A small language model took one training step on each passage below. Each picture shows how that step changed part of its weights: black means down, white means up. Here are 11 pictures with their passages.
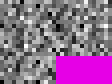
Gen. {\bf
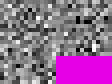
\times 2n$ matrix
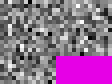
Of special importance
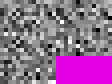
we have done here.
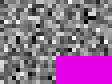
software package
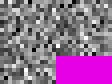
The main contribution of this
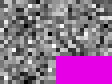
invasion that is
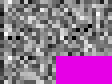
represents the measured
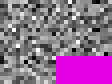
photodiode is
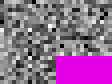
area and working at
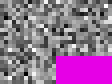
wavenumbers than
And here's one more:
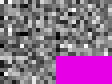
Trained with the
